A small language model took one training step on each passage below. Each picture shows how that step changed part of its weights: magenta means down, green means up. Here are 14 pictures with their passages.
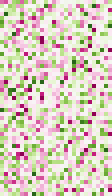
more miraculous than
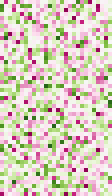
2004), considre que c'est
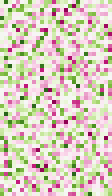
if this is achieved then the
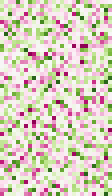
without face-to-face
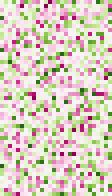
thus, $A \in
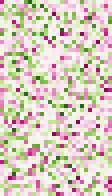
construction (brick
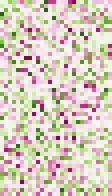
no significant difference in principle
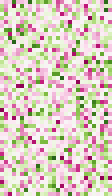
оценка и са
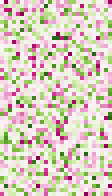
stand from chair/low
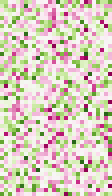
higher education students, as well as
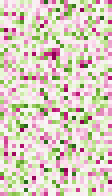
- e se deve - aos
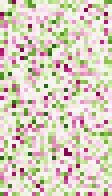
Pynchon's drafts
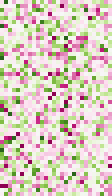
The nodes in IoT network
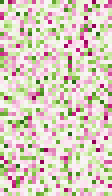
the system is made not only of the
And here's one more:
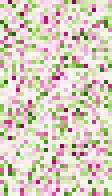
*American Journal of
